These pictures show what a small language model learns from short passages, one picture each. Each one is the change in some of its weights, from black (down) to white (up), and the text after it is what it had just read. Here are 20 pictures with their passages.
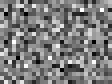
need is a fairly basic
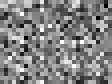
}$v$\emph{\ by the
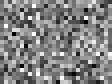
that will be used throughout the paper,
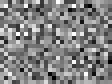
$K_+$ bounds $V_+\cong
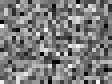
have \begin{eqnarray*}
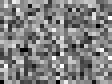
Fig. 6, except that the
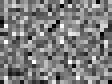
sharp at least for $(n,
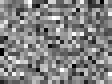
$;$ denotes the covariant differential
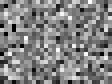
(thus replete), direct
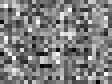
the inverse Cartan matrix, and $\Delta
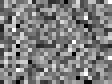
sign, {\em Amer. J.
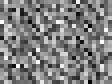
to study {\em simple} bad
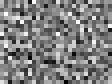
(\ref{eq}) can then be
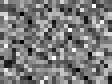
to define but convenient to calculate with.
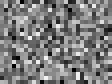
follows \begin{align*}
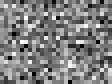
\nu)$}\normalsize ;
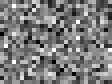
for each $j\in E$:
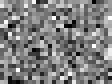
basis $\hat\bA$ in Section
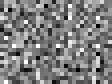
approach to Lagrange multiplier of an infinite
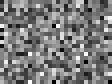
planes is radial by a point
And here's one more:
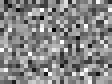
de polyn{\^o}me
